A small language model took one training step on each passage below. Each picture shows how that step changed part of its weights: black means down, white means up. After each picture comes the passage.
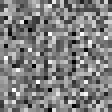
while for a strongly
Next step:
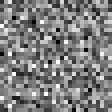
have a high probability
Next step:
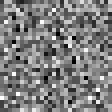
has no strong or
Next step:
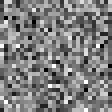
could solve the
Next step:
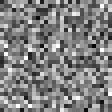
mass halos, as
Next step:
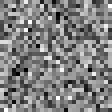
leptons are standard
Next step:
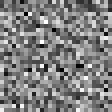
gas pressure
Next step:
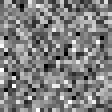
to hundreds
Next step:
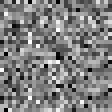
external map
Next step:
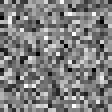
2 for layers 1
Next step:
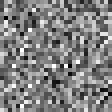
will also describe the
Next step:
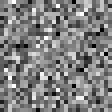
Departament de
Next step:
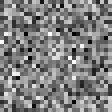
sensitivity map
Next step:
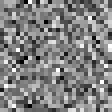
convenient to
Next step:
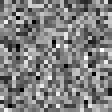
of the primary
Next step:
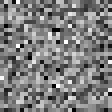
\rangle$ &
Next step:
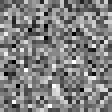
structures are possible for
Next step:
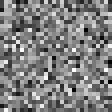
direct observations of
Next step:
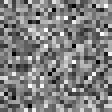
real ext2,
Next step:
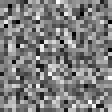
Finally, the
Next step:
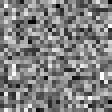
see in Fig.
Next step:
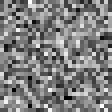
of UAM
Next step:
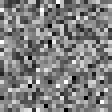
all Killing vector
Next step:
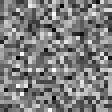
an arbitrary
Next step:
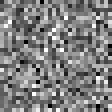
their different resolution and
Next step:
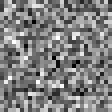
with coefficients
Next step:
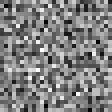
priority for
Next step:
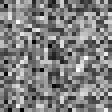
\nu }-\Gamma
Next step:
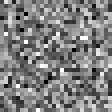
1 to the the
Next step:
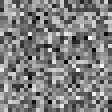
transition in a wide
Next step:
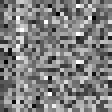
&\times \int
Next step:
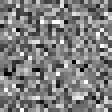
With this in
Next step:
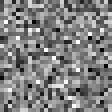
of $n =
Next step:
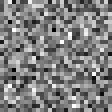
for comparisons with
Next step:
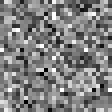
an increase in its
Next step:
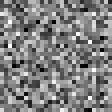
achieves strong
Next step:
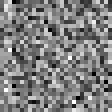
continuum sources to
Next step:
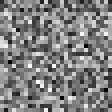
polarized, which
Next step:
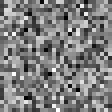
restricted to
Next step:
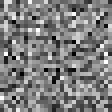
above, the path
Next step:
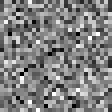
of the bounding
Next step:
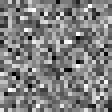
AI evaluation.}
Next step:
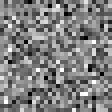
a learner.
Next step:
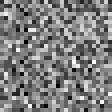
changes because an
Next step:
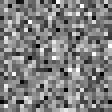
electrolyte is
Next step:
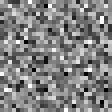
unusual in such
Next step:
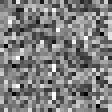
the strength
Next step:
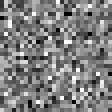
"Give two
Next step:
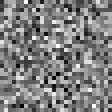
planets around
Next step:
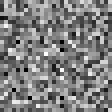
problem, GSA
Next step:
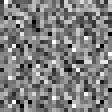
is evaluated a
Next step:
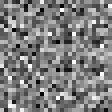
new SySts
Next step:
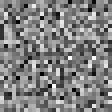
basis set composed
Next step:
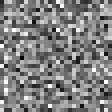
transfer in the
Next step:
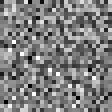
amplitude is stable
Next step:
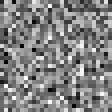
and background &
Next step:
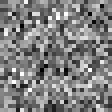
in the LRO
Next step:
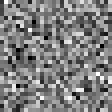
is initially placed
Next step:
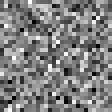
that lies {\em
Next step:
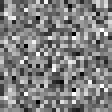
similar disordered
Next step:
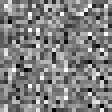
Then, the boundary
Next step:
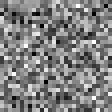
investigate if
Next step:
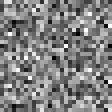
following sections.
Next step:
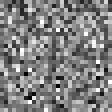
This process was studied
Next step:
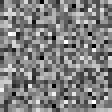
regions. The
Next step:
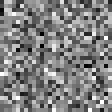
be expressed as
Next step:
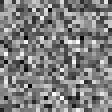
and frequency, can be
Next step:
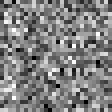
spherical symmetry
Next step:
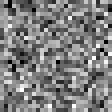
previously used experimental
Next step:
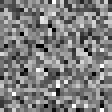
having the
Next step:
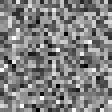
the aid of
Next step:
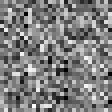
norm, the
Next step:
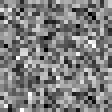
the VOF field
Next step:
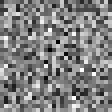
modes at each
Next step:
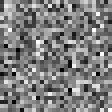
as comparison. For
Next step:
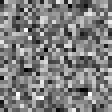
physical string field
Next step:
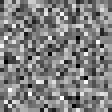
and $\approx2$
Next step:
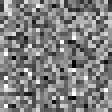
case, when the
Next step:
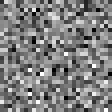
connection between the
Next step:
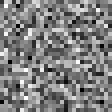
in this paper is
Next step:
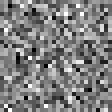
is true that the
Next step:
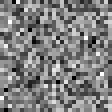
the total number of such
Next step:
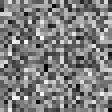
parameter control are
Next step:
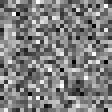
by nature, not
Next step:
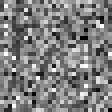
discussed in the main
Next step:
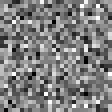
rings in the range
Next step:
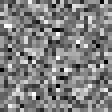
that E$_{\mathrm
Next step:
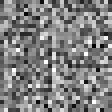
well beyond the
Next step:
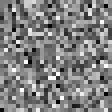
of causing
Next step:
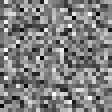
column of the
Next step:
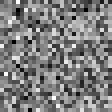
the dissipative
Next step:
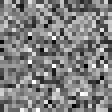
to the old
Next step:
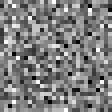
encrypted with
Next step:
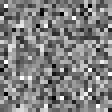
The GLW method
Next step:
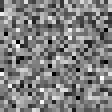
rate $\tau_r
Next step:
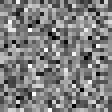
the device and
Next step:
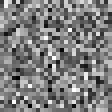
in the large system size
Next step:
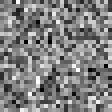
the $n$
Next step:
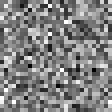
and reproduced in
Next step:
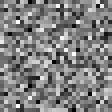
which have fallen
